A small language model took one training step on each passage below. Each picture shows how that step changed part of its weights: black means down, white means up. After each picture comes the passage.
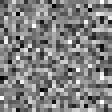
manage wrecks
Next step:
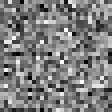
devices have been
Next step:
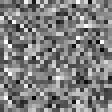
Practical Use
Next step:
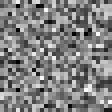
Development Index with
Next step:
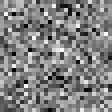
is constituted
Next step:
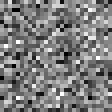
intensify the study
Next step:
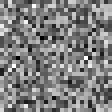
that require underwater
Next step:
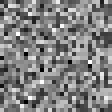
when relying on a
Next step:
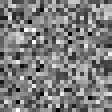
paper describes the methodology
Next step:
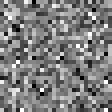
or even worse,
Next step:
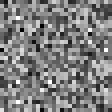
such as Anderson
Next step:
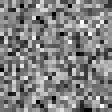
at Nottingham
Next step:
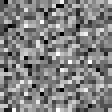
comparability, and
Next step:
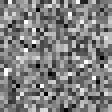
to assess their concentration,
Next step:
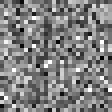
are still prone to
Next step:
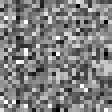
different roles so that
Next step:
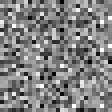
are breaking specific
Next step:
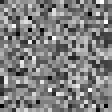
for 20 s. After
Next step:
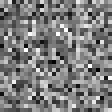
audio data during
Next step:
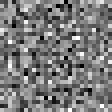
tasks while being trained
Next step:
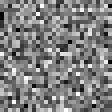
button to confirm
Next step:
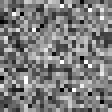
Blue growth
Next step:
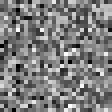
days, all media data
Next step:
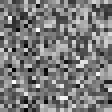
impact of independent variables in
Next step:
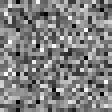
opportunity that will not
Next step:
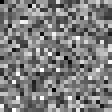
a reasonably accurate
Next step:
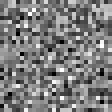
oil biodiesel
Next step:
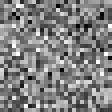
cohort size was
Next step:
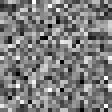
population had Sinus
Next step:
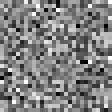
by the hydroxyl
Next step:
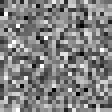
employed to compare various
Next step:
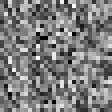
infrastructure improvements,
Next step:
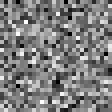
and imports of food
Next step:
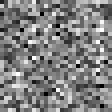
on current approaches. The
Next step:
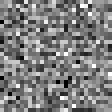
seeking medical
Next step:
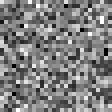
Islamic groups
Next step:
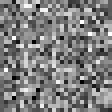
posttest scores are greater
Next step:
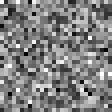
Museum in
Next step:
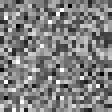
of polymer, then
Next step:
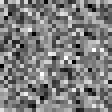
Diameter of
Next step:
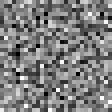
not produce score output.
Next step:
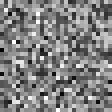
the articles published
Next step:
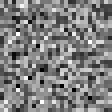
quality of life will
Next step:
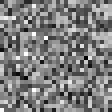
that Russia
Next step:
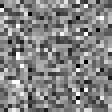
the Pallava
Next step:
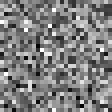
OFF; end end
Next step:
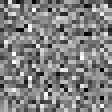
is observed from the table
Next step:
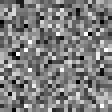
through metaphor or
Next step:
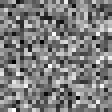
mobile small cells.
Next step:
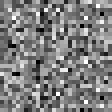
represents 23% to
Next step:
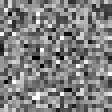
the analysis, the calculated
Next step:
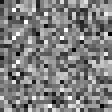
showed only a single
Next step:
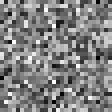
to the guidelines
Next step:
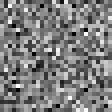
it provides best practices that
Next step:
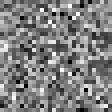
wild craft
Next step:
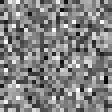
recording started.
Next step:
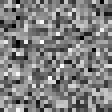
By Specify the name
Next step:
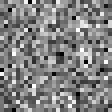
include Gottron
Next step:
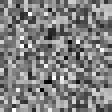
in a building was created
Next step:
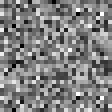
several webpages
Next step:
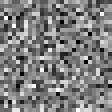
relative hardness measured by
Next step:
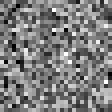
impoverished countries.
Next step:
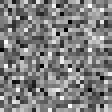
change. In a best
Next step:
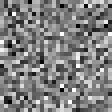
national mapping
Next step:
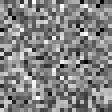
200 from each.
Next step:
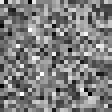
Migration of
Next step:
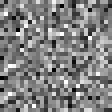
West Africa particularly
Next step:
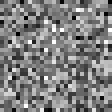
transfusion were
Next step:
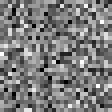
and their fracture
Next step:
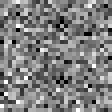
It is attached
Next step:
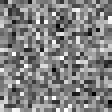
these sea basins
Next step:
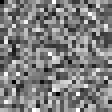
transparently consider
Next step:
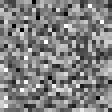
Thursday - 18
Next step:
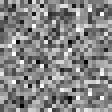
Rooms 1
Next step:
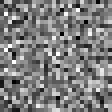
three dimensions: integrate
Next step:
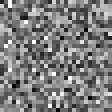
into the field that will
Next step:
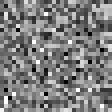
compared with some existing deep
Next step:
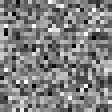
which is feasible
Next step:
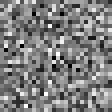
Unit Grant
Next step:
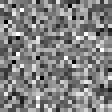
the zeros of
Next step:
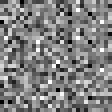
the extrusion speed;
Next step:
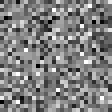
to become treatment options
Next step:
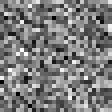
supply chain initiatives
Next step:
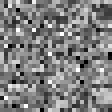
future generations.
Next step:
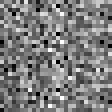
equation modeling and data
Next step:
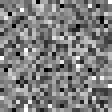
African swine
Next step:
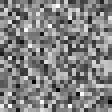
a form of risk management
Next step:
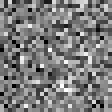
and perceptual space
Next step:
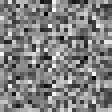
and the job market.
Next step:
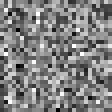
the work of all
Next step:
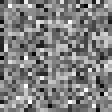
thus able to monitor
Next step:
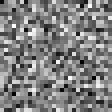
and ingeniously
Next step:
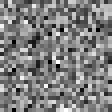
that its development level can
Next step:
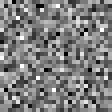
proper sanitation,
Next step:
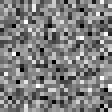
were carefully
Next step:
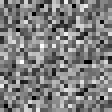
training is independent of social
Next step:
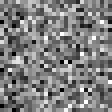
Lifelong learning
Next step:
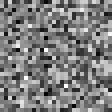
and natural environments.
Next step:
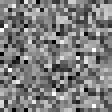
Figure 1 Distribution
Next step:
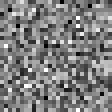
in magnetic resonance
